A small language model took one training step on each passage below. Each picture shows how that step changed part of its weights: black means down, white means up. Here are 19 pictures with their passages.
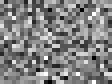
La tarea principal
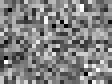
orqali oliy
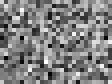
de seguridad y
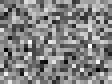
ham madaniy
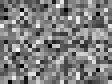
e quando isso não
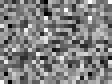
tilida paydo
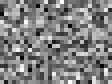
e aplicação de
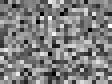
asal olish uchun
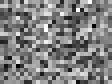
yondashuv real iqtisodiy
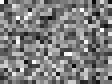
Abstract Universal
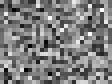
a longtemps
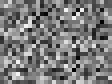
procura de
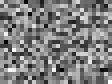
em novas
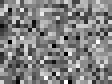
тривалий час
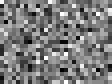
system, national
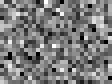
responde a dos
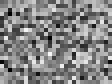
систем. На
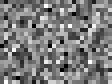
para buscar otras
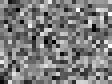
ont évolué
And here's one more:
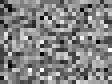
– биридан
